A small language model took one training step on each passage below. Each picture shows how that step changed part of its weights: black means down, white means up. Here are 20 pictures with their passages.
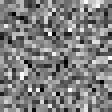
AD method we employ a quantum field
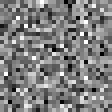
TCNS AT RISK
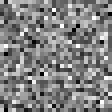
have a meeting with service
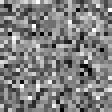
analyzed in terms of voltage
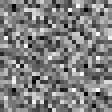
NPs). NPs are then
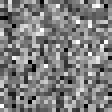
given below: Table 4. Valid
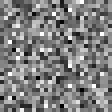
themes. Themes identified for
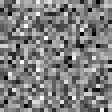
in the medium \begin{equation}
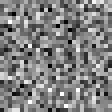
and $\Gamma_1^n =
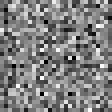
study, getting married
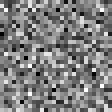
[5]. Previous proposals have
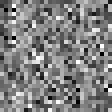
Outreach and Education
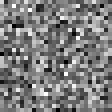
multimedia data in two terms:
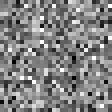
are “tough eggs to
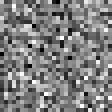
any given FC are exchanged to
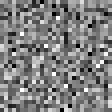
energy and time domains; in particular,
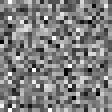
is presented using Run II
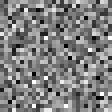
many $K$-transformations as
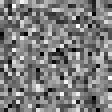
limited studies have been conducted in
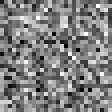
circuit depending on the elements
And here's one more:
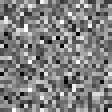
clusters facilitates a unique
